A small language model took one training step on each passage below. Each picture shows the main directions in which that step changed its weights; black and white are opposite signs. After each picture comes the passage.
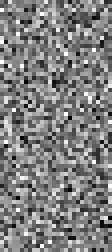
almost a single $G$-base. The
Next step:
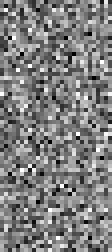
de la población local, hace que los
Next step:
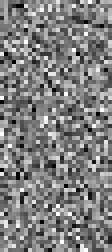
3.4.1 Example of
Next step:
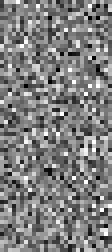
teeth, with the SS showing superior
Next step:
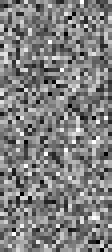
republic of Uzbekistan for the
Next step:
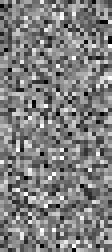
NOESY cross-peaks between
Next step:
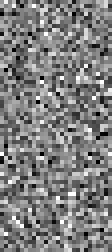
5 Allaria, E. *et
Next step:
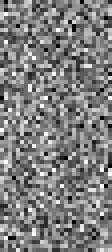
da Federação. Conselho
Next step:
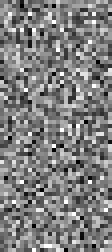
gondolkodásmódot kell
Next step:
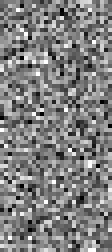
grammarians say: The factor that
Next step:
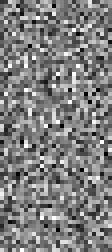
unsupervised algorithms are
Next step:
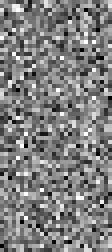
increasing it. How many methods are
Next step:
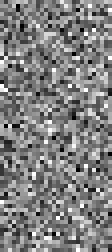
have been conducted on the effectiveness and
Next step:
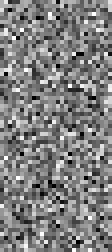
Copper Nanopowder. In addition to
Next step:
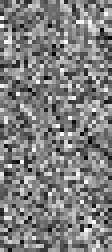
one to pieces of many, many
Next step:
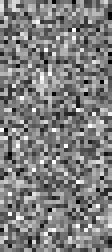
ليکنه لکه د
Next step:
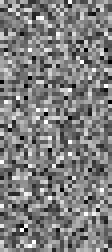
ITS IMPACT ON
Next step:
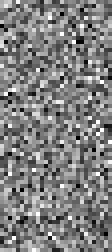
sites in 4 languages with
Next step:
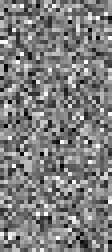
um diagnóstico mais
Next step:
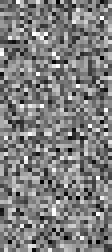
vositalari, omillari hamda
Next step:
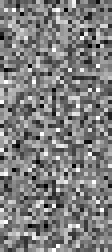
по ритму сезонного
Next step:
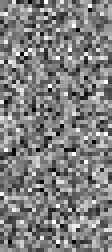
com TEA, uma vez que a
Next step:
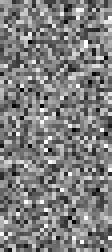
ijodini kuzatar
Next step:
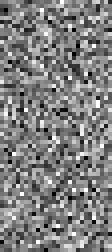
this difficulty, Boyce and
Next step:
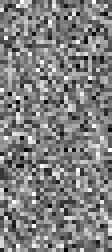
personality traits. A growing
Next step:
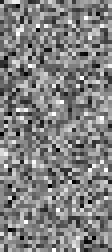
сосредоточена в
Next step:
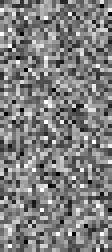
Based on the two-particle method
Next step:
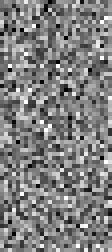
Pielech M, Sieberg
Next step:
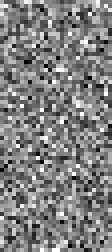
the search for qubit systems in
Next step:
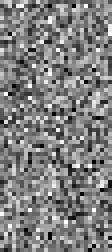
kadar eser, korunması
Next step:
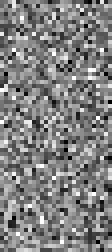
Depression (DRD) [1]. The
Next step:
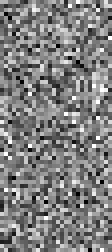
well as post-operational soil
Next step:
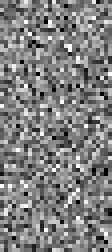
(aligning with injection layout).
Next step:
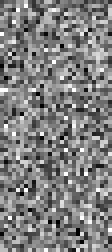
we will keep only relevant powers
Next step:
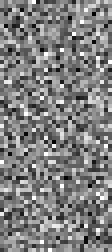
idea that external events or
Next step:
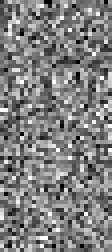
the 4 eigenvalues become of similar
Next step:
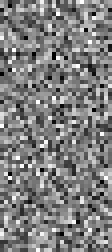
spend a lot of time up close with the
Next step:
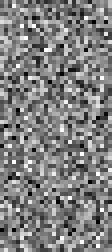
there is an advantage to apply these
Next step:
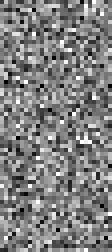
on their propagation. As a result, the
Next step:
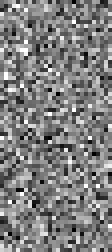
is a normalization factor. In the case of
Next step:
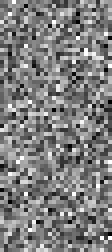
and festivals have been cancelled which
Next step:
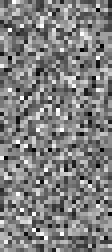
и рынки ресурсов
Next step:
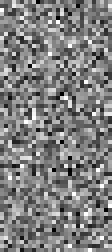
PhD; Brian Greenwood,
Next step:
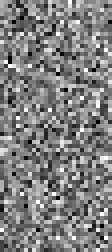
balki, butun jahon
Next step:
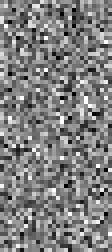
note that the connections of the
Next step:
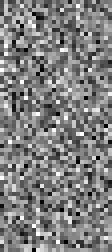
asymptotic values of $M$ and
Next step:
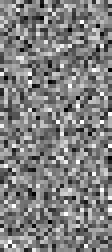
30). examples include:
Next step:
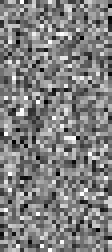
\otimes P^\dagger_\delta
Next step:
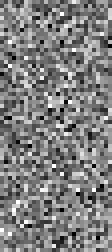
Nehru University, New
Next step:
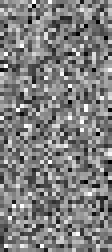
model, the first principle is that it should
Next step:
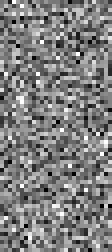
This expression is unit, because being unit
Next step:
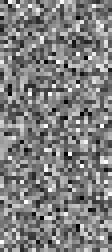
stansiyada ishlab chiqarilgan
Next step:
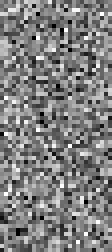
characterized by a mass-luminosity
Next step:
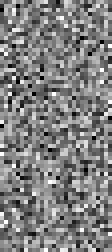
duration for prolonged drug
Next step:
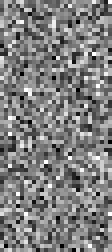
recommendations for better policy
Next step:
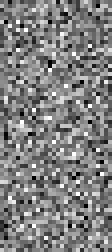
where \(|\A_\t|\) is the number
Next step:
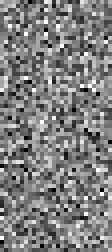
axis of the accretion disc, the
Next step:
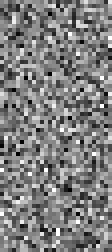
of 8.5°C/min. For
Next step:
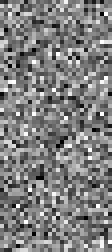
(2018) which was then modified by the
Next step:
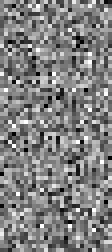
found that gravitational instabilities in
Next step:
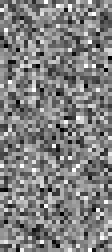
and galaxies are subtracted. We
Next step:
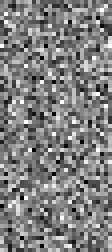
complications, frequent hospital
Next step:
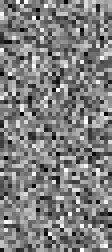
criteria [8] was chosen in order
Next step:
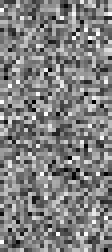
reflexión crítica dentro de
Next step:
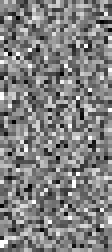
ateliers. A ce niveau
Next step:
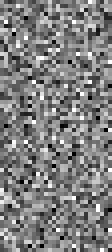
область входила до
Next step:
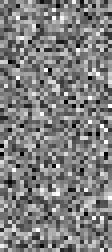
of quantum particles in disordered
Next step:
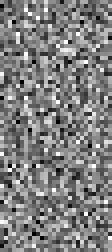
mean ratings of both male and female
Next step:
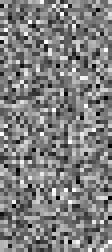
are obtained by simply considering the
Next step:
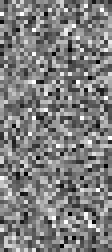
intestinal. Este es un
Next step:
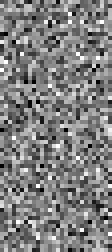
11 din 24 decembrie
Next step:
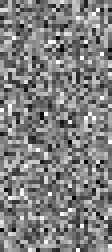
out for its focus on digital evolution and
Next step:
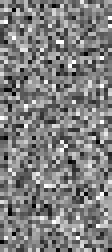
declare that the research was conducted in the
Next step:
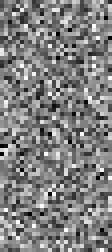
using a continuous surface formed by
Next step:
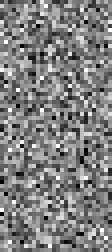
ou seja, o pronome
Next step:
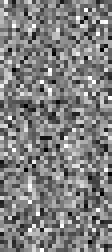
of Bukhara 36 patients
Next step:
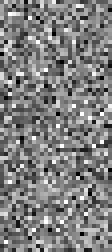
stars.} \label{fig-vvv}
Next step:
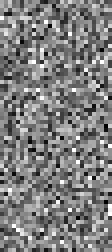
behind the spectrometer provided particle
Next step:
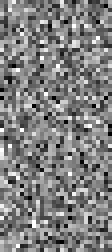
ini membahas hukum jual
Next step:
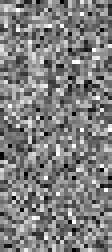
den lezer, zijn theorie te
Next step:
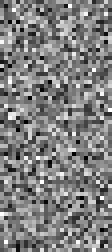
\end{eqnarray} Combining Eq.\
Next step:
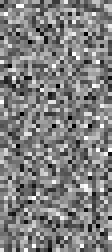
agar tenaga kerja
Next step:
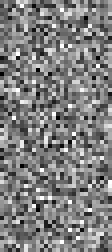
bilan izohlash mumkin.
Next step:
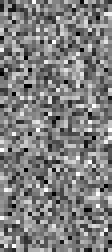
to develop cytoplasmic
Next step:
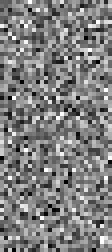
(3) the dimensionless
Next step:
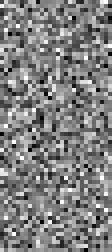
виховання та освіти.
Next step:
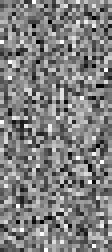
and the location of the cooling frequency
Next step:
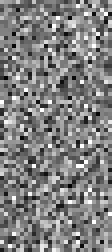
them being several microns in
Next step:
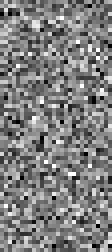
the messages should be determined by the
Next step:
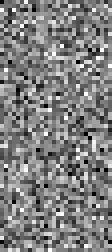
signal of the decoupling regime of the
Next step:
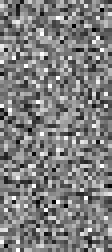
туда. В целях
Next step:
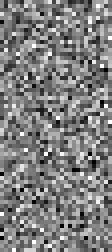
fam. indet. Morphology:
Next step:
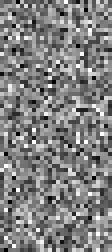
forskolin (10 μ M) was present
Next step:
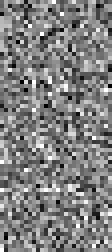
młodzieży jest
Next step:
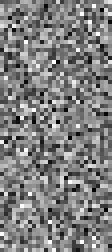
get rid of low frequency noises
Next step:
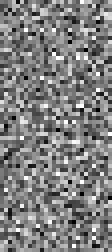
must be discarded, and there is no
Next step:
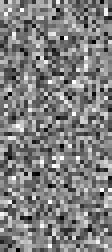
is the line wavelength in
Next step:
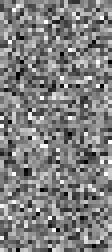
an'ana va me'yorlardan
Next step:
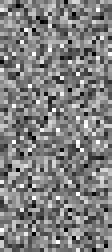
"Yolg'onchi to'rga bir
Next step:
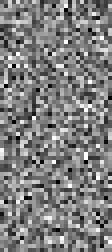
the measurement (in a spin system,
